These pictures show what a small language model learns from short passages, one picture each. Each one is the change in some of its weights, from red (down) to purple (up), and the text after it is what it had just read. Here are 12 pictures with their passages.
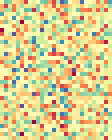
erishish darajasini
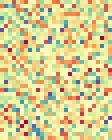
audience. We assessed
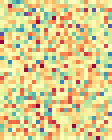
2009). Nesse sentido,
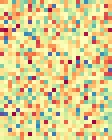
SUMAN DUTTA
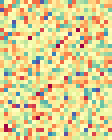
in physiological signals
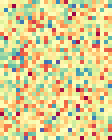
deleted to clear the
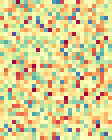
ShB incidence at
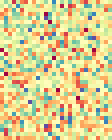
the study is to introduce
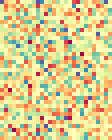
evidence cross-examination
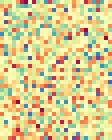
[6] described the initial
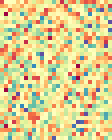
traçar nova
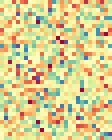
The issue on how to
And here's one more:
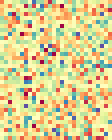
Wessel, M.
